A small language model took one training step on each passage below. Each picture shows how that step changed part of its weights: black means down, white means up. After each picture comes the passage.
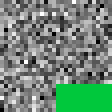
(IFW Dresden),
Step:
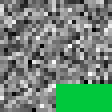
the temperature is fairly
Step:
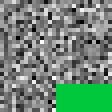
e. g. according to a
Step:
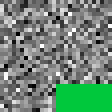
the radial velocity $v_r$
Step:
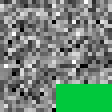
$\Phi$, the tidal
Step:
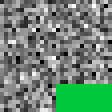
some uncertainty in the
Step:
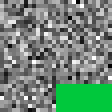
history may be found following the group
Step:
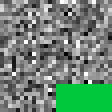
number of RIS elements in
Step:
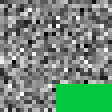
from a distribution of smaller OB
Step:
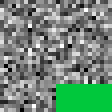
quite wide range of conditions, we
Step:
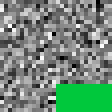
and from our last photometric data
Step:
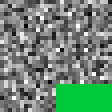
allowed due to disorder induced
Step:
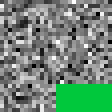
only possibility for this to be
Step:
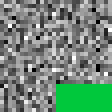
Liddell, R.
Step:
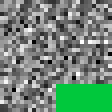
been performed to understand the
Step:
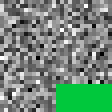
bright material. The lack of
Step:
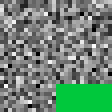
the dashed line. This
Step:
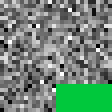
Israel Gelfand {\it
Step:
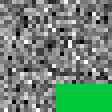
estimating the expected
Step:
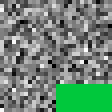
a transition from atoms to
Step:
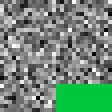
the nanosensor might
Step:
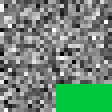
and maximum absolute error
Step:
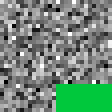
A}$ depends on the initial condition,
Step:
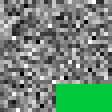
cavitation inception under a
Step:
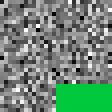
this estimate, one can define an
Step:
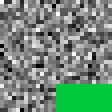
shock will typically last longer
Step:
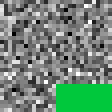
to the unique electrostatic
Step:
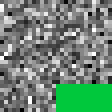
content at 60-40 water
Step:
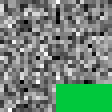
in *QED: The
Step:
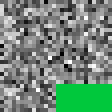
reconstructed muons with
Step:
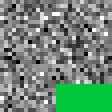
& $a\sqrt \sigma $&
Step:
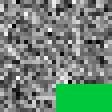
\end{align}Then, we
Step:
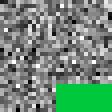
two coupled rings with $U
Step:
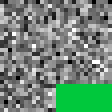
describes tunneling in a
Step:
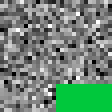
network, and dash-dotted line
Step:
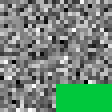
while the Reynolds
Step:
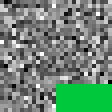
$50$-th layer denotes
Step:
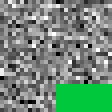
not a manifestation of a significant
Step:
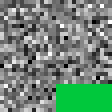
emphasize the composition in
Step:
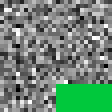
dip evolves in the
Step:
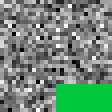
Laboratory, University of
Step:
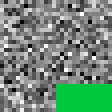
clear physical interpretation.
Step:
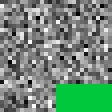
probabilities? Are there any
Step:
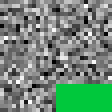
atoms and $A$ is a
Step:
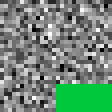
corrugation in wider
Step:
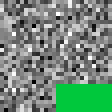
family of solution. To
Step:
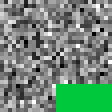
hole to high velocity in the direction
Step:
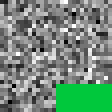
of both networks are given but are not
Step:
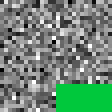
results show that form I of urea
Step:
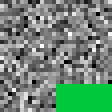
associated with similar $J^\prime$
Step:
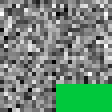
major constituents of
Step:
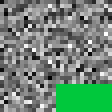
it is straightforward to
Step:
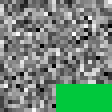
the function $F$ is called the
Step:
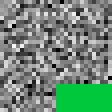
Note that $\tilde x$ is
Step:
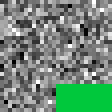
of Fermi's Golden
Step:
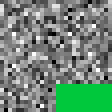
is governed not only by
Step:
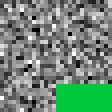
here when mass segregation
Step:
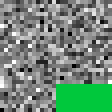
various angles, we obtained
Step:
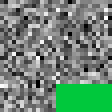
screech frequency. The total energy of
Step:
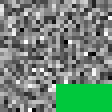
is possible to identify the functions
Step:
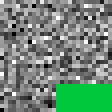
R.~Genzel, et
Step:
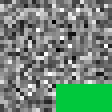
$\alpha_2$ is sufficiently
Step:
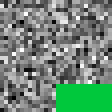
$$ \begin{aligned} W
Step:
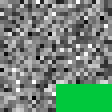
case of unitary theories such
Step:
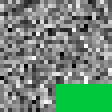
be a good indication that it is
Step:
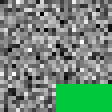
super-Earths have a
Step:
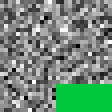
of the momentum fractions
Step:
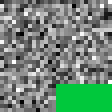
on the expected change in
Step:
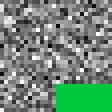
rest-frame wavelength
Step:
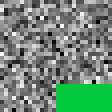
persist across transitions.
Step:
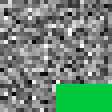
demonstrate that, in the case
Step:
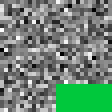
are sampled from a normal distribution with
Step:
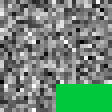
left) is presumably a
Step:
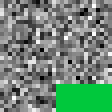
energies and are observed
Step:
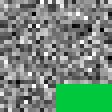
Here instead we take
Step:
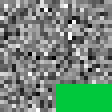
University, Sendai,
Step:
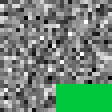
wavelengths just below the
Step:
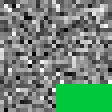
time steps} Now we improve
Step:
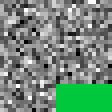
task rather than voice
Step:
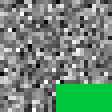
interesting that this figure
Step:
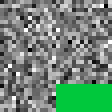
main text, the outward
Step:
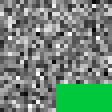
microstructural details
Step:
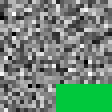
coordinate does not cover the
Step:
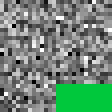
\left(\frac{\partial F}{\partial
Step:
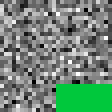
the lack of orbits
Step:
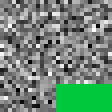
(Isaak *et
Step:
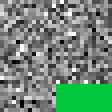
population, We account for the
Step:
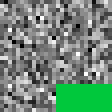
corresponding to the domain of the similarity
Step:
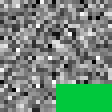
We performed calculations on Wilson
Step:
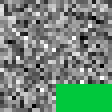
to predict the behavior of an
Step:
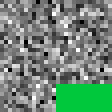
in the background space-time produced
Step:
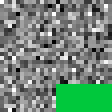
Department of Physics and
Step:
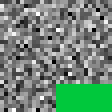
interview guide. The package
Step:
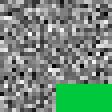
strengths of the
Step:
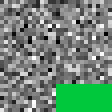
results are combined with mass estimates for
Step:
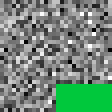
(due to friction and
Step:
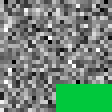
divided into three parts:
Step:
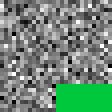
as a special case of the results that
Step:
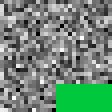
to be in a relaxed disk
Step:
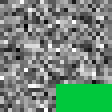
dynamical emergence of an
